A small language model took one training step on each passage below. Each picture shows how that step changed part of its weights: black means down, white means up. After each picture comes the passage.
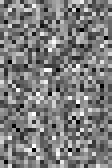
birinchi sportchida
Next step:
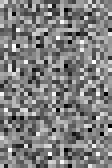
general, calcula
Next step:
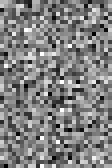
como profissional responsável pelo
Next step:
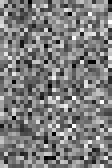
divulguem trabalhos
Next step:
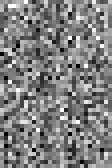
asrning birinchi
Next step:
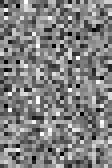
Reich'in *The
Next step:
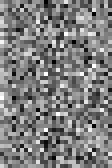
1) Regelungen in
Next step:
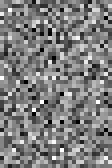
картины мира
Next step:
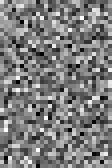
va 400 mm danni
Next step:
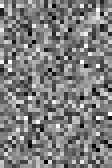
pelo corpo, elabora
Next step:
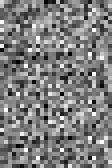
что указывает на
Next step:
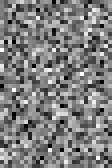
губерний, что
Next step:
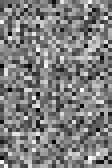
чинник ефективного
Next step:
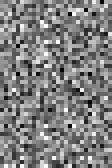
– harbiy, Nakula
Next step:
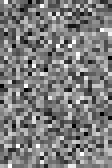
obter compostos que
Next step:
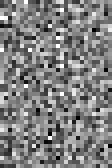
março de 2022. Prof.
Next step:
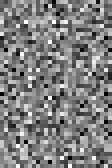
настоящее время
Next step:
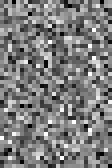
universiteti, Turizm
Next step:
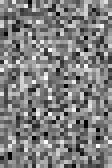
los profesionales de la
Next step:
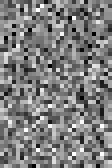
muestran el contraste
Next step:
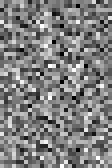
faoliyatida qayta ishlash,
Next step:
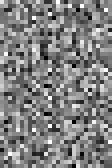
utilizar papéis, para
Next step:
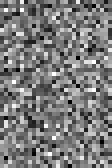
mengetahui implementasi
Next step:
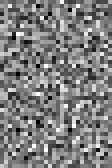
que seja “são”. É
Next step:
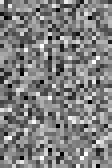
namunasi o'n
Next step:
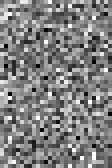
verdade. Mas para que
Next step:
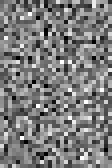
well as induction and
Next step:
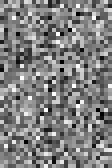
setelah terungkap
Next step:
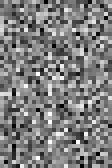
- Gariani, L.
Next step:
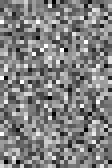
следующее: в
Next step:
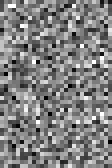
palsy: a case
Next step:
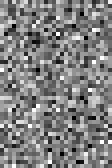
um livro de impacto
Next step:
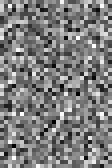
bo'lishini ham talab
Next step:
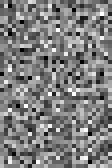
and certificate such
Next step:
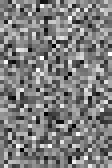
forte efeito indireto
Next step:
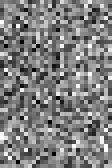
які дозволяють
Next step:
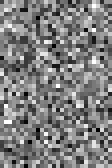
saqlab qolishi
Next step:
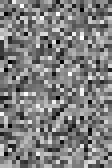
va bu boshlang'ich
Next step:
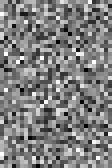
de tendencia central
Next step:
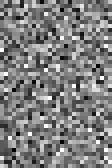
прежде всего с
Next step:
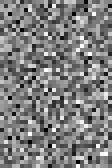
at addressing the
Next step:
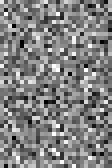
divulgada referente
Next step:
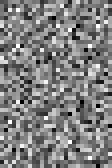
QR-code van de
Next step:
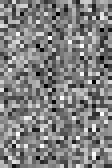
als Seele*); e da
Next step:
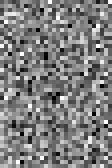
biodiversidade da
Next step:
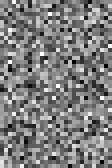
la correspondance entre
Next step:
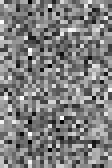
على أنه
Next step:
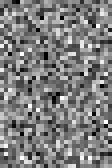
biodiversité en
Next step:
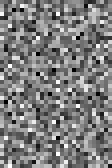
xalq donishmandligi
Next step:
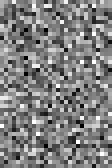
un trabajo de investigación
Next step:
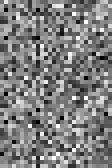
processos, obtendo assim
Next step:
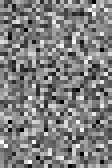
custo elevado para
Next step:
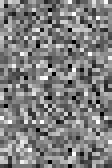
root tissue.
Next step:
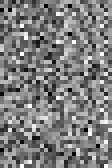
an analysis of specific
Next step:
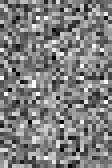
учун уруғчи
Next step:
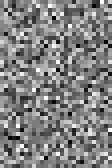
contadini e aveva
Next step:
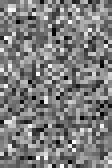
мебошад, ки
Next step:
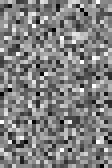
внедрения технологий
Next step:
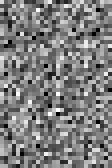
yozish; egalik
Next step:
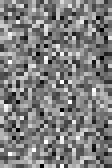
U dastlab o'z
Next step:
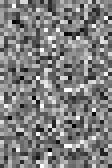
pedagog va bastakor
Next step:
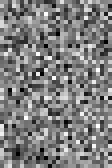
denke, [das]
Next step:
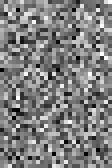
alohida e'tibor
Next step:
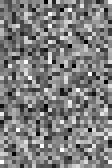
при рассмотрении
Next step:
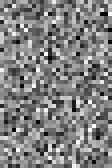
3. Baskı,
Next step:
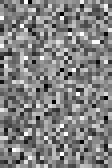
Team. *SME
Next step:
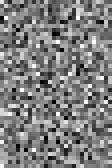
intègre des
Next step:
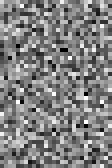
ta'limni yanada
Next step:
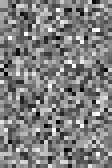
tratar, de los 61
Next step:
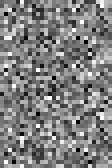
aniqlab chiqildi.
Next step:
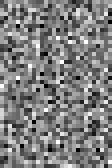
plant misschien een
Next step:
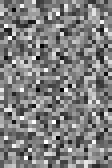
xalqlarida qiyin
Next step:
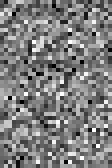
регионах: проблемы
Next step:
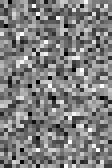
na formação do preço.
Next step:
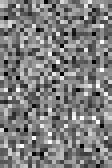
el contexto universitario,
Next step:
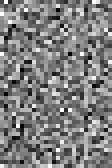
e decidir questão já
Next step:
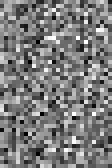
forma completa, ou sem
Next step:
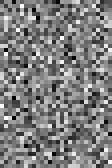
долго наслаждаться
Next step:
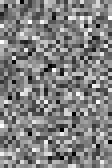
de Santiago de
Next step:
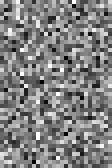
deteriorarsi degli
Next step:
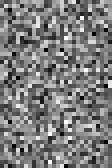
os cenários, as
